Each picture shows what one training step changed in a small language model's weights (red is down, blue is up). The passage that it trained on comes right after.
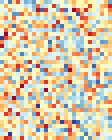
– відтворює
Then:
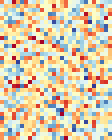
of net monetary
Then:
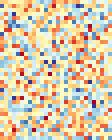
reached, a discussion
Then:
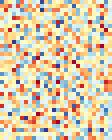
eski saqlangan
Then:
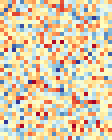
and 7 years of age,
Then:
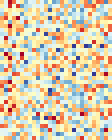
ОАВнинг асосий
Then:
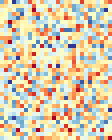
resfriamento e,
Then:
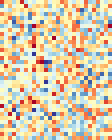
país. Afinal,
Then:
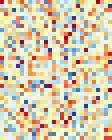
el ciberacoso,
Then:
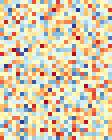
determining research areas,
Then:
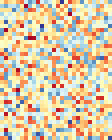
a leader in transformation
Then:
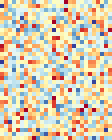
В частности, было
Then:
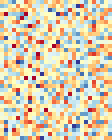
of nominating objects
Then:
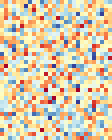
компенсации (\$
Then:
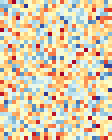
Yes COVID Inequality
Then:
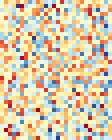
baik serta mampu
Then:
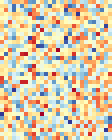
justifican la creación
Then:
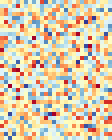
O sistema notifica a
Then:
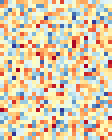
listed in Table IIIA
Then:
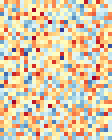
project ». The
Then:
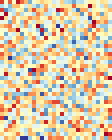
personality that appears itself
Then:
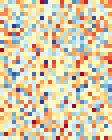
tahlil qilinadi.
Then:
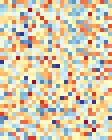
Validation, data
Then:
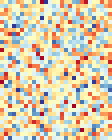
tahlil qilindi.
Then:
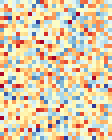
used in this study included
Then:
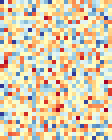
necesarios para posibilitar
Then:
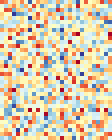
дини сифатида
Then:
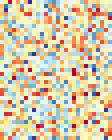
conducting effective exploitation.
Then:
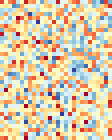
study the damage characteristics of higher
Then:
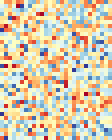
increases reaching a maximum value
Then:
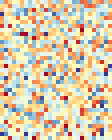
oshirish muassasalarida
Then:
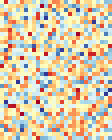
va hunarmandlarni
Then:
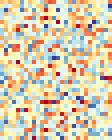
are four types of plants:
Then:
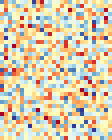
with the south of
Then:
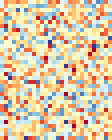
as body size increases. This
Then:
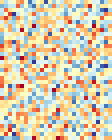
vendidos, seja por
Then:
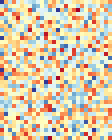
and S_v represents
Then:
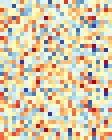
y no están sanas
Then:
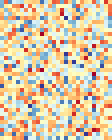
referred to, 3.
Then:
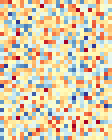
activities were devised: -
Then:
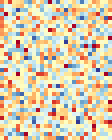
economics as it does in
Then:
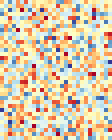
la disociación que
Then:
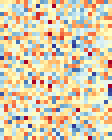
which is based on the same
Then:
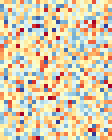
построена с
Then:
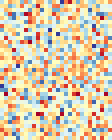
permitieron identificar
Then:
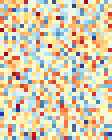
critical thinking, creative
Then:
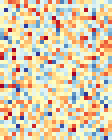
directions of strengthening the
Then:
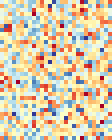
solicitud presentada
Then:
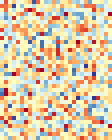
of 'their'
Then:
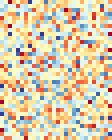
исключительно его
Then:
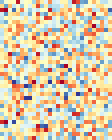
orqali xizmatlar haqida
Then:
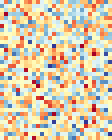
alternating between either one
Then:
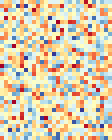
geometrik shakli
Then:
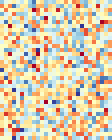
muassasasida asosiy
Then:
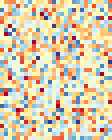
показывается на
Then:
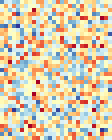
qarish jarayoni
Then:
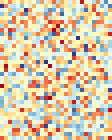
“to calque” means
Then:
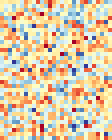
locations of the field sites
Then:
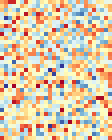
The focus of this study is
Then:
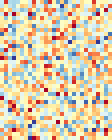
DLco impairment
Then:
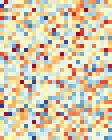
to develop a specialist research
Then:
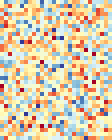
[4]. Данный
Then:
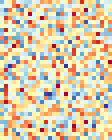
on computing aspects for analysis
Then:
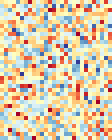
credit growth, reducing
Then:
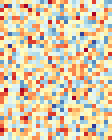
and Eberle,
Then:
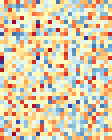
training" and "Admission
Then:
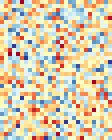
idora va tashkilotlari
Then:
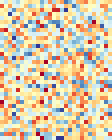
в Узбекистане.
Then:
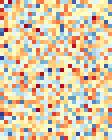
by a defined process that includes
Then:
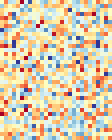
internacionais podem implicar
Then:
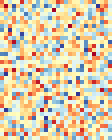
Biroq keyingi
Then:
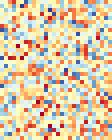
channel," *IEEE
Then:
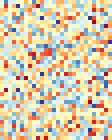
Provinsi Jawa
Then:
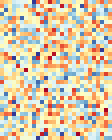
Architecture of
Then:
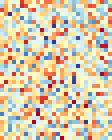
– Official opening
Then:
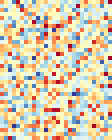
частиною так
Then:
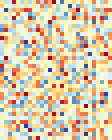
and atrophy of
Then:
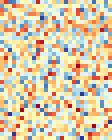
equivalent to a transition in
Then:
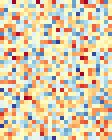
Values of admitted
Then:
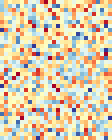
it occurrence is highly
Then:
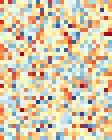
proceso de aprendizaje de la
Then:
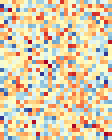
experience, purchase
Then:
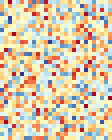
check of masonry
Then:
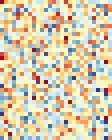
del entorno laboral
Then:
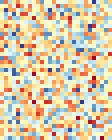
a su alrededor
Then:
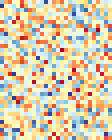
a validation test case,
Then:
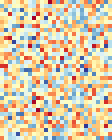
libro blanco,
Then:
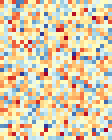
the Institute of Human Rights
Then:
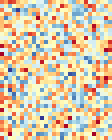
This comprised assessing their
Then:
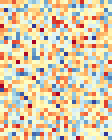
improving capital investment in the
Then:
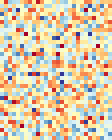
all beds, with the
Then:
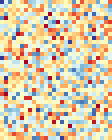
is kept secret.
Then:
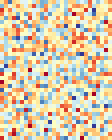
transition to sustainable development),
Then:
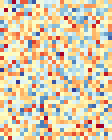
optan por el trabajo
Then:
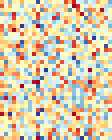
osmon, Yashab
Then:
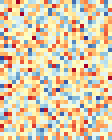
to evaluate the effect of a
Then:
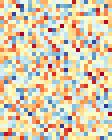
pequenas revisões.
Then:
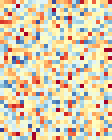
самым глава
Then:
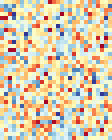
espacios verdes.
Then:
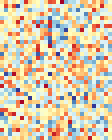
B4B developed the methodology
